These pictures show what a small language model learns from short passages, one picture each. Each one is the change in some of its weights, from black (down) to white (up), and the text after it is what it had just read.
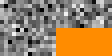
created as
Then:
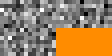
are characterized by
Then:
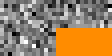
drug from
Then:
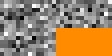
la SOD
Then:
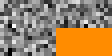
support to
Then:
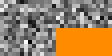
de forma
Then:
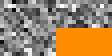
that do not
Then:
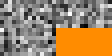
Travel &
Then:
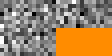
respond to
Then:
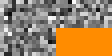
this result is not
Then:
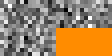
by increasing
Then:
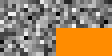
and great
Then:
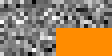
lies in
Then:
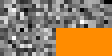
and signaling
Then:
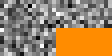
- Personal
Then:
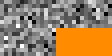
va kichik
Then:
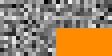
denote the
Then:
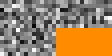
condition. The
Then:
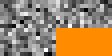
to public
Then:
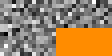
VR in their
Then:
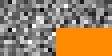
with common
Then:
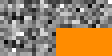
and S.
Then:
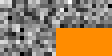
different temperature
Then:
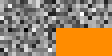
point for the
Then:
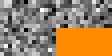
been the subject
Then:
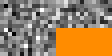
fields, see
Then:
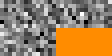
starch, but
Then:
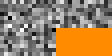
the equations
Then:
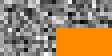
identifying the
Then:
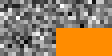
lack of
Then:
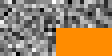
the main
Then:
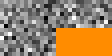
with $p
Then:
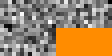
can lead to
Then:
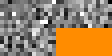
es un autor
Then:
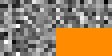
for these energy
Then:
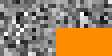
in MESH
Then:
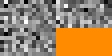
to the one
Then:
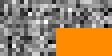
determinan la
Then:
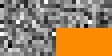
$z$ in
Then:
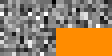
of dispersion
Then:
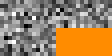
currently in
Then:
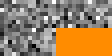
relación con
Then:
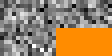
faults and
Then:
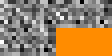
of the same
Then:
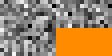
to store
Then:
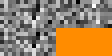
often aim
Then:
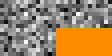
se conoce
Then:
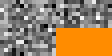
unica e
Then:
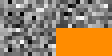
integral de
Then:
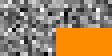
los significados
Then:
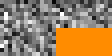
locally as
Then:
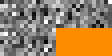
Studi S1
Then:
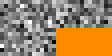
from a point not
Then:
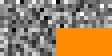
the lowest
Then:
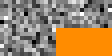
a few
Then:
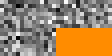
namely $
